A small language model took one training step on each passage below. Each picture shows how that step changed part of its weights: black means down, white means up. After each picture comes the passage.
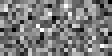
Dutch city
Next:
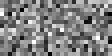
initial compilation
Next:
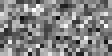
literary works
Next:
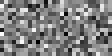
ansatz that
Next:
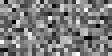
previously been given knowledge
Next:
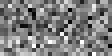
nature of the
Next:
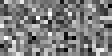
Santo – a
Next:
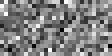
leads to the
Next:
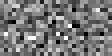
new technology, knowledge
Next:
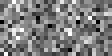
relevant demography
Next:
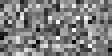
and effective policies with
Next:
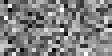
in mind that there
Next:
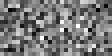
the second group of patients
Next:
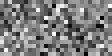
L will be required
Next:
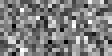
1 wastewater there
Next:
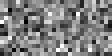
as in the family
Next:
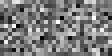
only lexical and
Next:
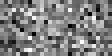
conversion delay
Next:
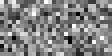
selected, then it
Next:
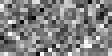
users to select
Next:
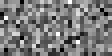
which provides communities
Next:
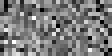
Thus regardless
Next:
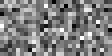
reservoir quality
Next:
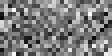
provisions, even
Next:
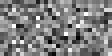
In the research, it
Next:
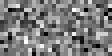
the creep behavior
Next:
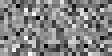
IN THE
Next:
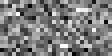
faith; it
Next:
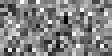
positivity observed
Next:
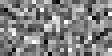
open-access data
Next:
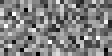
fertility where
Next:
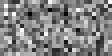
cohort research design
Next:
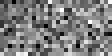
ions can be
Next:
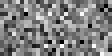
This dissolution process
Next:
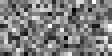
to assess the mechanical
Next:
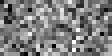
to empower
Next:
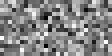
useful. The
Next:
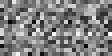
room temperature. -
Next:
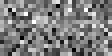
The nurse is
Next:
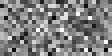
following faults
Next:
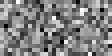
formats and to
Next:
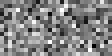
no significant relationship of
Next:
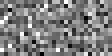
brain activity during
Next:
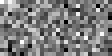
method is presented as a
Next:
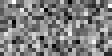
communities Information about
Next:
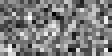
bleaching stage
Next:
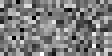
the measurement with
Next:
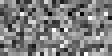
The three aspects
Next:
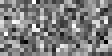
a short time,
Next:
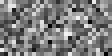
several teachers are
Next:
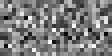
a branch of
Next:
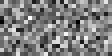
emerged as significant
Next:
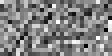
over l_F and
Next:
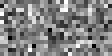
collision risk;
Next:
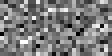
said that he
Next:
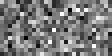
The best score
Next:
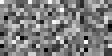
in solving professional
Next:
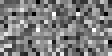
The current implementation should
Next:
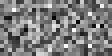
tube with
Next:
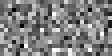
diabetics than
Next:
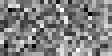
the hand is complex,
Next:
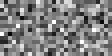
network structure. System
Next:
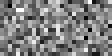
5. Engaging students
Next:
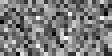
A closed
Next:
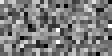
than age 80.
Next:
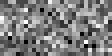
enable the estimation
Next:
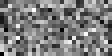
that young people
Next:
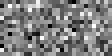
risky sexual
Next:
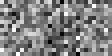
reported deaths of
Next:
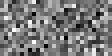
the following results:
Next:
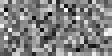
male mouse
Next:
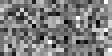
COME fear
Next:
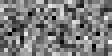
to be structured by
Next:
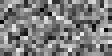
to formally assess their
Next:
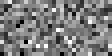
of body fat,
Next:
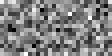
were also found to be
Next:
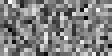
companies and the
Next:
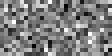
methine proton
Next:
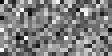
developed countries in the
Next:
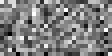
increase over T1
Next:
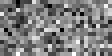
own political
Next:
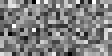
you know is in
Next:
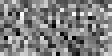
for the determination of
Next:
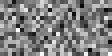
by explicitly
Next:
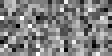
mol.) and
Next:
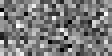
this study, the
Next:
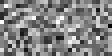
and chitin
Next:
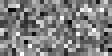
the panel
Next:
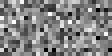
consider who are
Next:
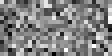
- fresh
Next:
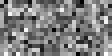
bottom of
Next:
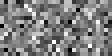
various planting
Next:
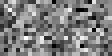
students, 40 study
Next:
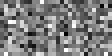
PC GTL
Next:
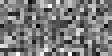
it has been shown that
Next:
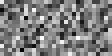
and long-term
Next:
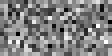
of the theory of
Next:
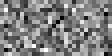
in time in some way
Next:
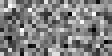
distress on many levels
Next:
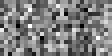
study. The following is
